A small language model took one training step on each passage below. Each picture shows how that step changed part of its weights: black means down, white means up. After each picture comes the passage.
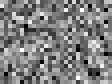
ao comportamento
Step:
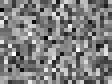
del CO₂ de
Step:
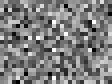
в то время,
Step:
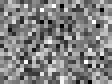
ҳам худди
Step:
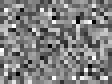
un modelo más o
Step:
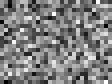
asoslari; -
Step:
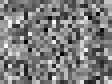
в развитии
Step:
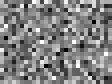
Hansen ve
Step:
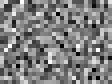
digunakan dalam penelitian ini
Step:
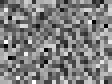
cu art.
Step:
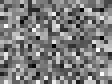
цих осіб
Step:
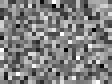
forma de las
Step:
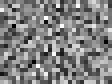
sistemi ile
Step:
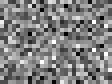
la sociedad
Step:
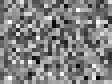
literatur dari
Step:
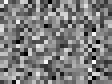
important de
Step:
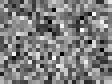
global, sectores
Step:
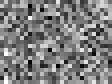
могут активно
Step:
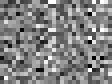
Bu bilimlar
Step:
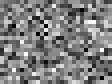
proeksiyasi va
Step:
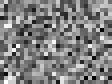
при відборі
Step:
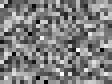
та їхню
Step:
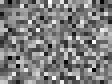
nafaqat mehr bilan
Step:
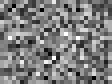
of test implementation
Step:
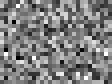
nicht im Winter
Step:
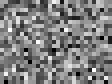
xalqaro ochiq
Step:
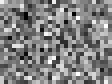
começam a
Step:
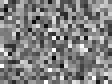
является проведение
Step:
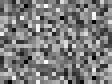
testées que sur
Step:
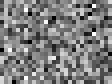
diente principal;
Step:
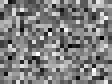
nomlarini ochishda
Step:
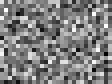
y deja al
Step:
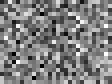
and issues
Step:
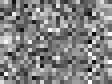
conflitos de
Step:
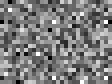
собой важный
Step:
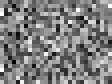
и полной
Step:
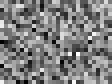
como consequência
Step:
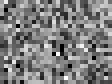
его обязанности
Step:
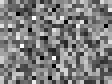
a localization
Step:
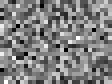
campo de atuação
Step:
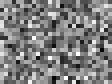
en la escena
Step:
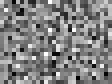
de hoteles
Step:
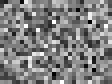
google form.
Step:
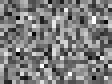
функциональных систем
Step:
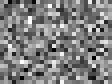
bilan boyitilgan
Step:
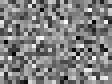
la metodología de
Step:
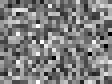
boʻyicha yangi
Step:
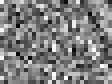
responde a dos
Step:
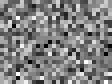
kepada anak
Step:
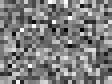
Issues and
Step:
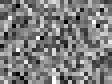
по методу
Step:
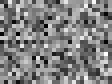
-VR va
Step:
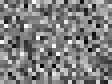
open access
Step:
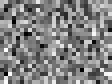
Penelitian ini memiliki
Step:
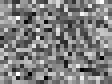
juridic de
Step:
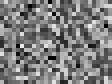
comprovam essa
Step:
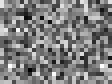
com a participação
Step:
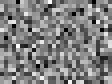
Di samping
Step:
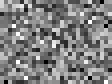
função do
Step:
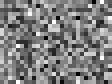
a céggel
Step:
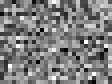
va real tadqiqiy
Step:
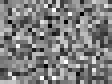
on Organizational
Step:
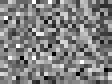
et donc une
